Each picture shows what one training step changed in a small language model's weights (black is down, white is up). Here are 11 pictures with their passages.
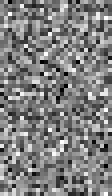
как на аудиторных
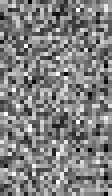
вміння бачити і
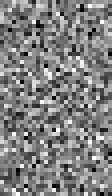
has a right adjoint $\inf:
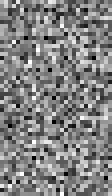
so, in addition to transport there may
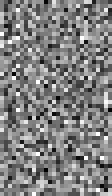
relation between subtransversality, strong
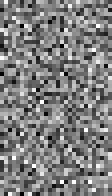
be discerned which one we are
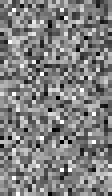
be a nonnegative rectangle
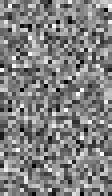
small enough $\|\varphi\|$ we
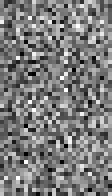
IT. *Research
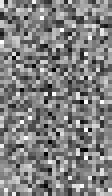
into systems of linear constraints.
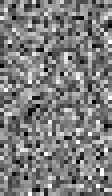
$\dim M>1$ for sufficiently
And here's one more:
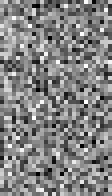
requires that reconstructions of data
